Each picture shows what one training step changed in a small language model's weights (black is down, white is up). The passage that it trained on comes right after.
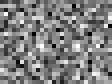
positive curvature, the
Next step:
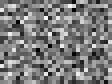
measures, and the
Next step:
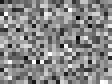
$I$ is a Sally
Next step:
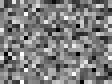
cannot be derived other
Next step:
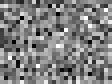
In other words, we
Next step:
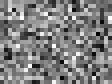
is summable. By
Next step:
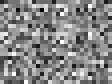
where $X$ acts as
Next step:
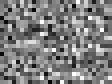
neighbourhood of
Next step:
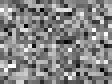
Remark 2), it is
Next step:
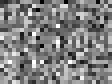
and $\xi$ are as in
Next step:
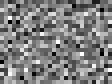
of vertices, and where
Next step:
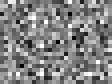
is sometimes said that the
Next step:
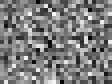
Directory of the
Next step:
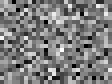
precise, we will need
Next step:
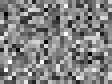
non-$U$ letter
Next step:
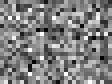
is proved by the same
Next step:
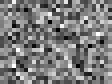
are quasigroups,
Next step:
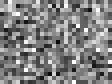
term is a record with
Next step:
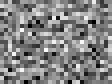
a special case for which a
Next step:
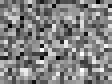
$\mathcal{A}$ is
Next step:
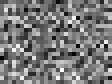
valency $k$
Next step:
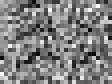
to emphasize that
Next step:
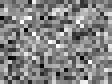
that $(x, y,
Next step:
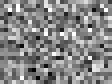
\begin{theorem} We have
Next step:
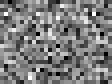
(which means exactly that
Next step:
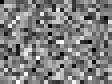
by minimizing the
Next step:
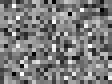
space has the approximation property but
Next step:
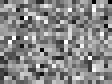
\eqref{VD} of
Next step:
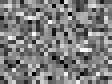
show the global existence
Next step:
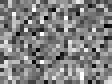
$4n$, to which
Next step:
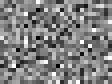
can be written as
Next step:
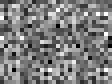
increasing in the
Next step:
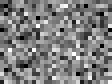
from weight}. The two main
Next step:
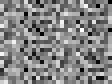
\eeqa Hence,
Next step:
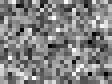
Josephson junctions
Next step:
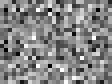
model \eqref{mods}
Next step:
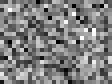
of a pure edge with
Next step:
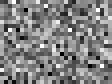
there exists $\gamma_t:\
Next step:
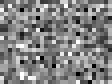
satisfied respectively. The final
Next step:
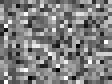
a polynomial of degree $k$
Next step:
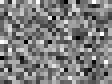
have the finite blocking property
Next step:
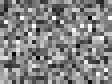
the \emph{average
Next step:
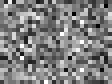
comparison of results of
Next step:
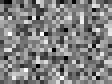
because $B$ and
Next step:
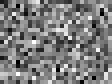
not our condition recovers
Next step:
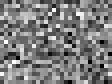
and $|\omega_i|
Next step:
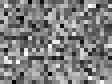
Francesco et al
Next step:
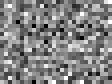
most~$2$ is an
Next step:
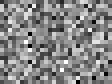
\end{equation} the
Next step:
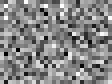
For this we shall use the
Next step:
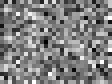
the birth of duality
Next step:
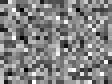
are dual with respect to the
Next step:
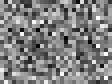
fractional Poisson
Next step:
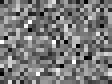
the yolk reaches
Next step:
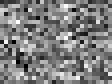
singular and cosingular,
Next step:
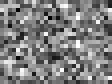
tables we list all
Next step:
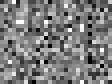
\times p_j$
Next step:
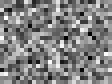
such that $i,j
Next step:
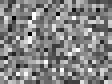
where $G' \in
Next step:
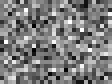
Shehu transform and
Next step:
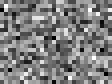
of tame algebras, it
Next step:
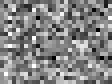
values. In the present work
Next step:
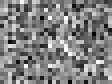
added edges to construct
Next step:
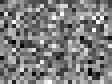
walk $S_n
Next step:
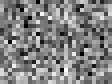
A)$ if and only if the
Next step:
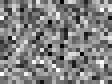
the following: $$L^s
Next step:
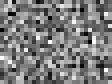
\ Generators of
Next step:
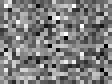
purposes: we
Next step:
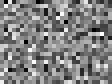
introduction of this object was
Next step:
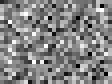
$q$ with $ip$
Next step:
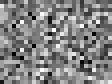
Gram matrix directly by
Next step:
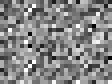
\end{align*} By
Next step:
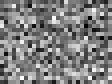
series of moment
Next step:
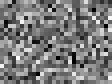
right hand side is defined.
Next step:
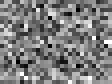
existing inputs to
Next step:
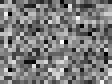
about decomposition. In
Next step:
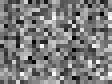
specific Hardy type
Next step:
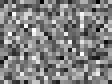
of $f$ to $\left
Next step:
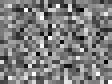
argument similar to the proof of
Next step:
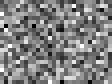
the total variation
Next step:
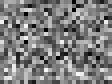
deck transformation $\sigma$
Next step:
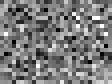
Hamiltonian on
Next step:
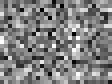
of Lipschitz
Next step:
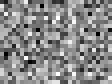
A)} \eeq for any
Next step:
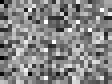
\begin{cases} 1,\
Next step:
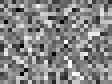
e^{cd \langle X
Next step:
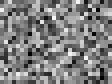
mix counted by
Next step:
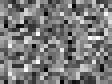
like structure and its gain
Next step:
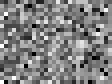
$\kappa$. For any $M
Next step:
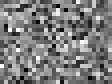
for the structure of the manifold
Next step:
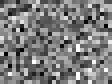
be seen if a basis
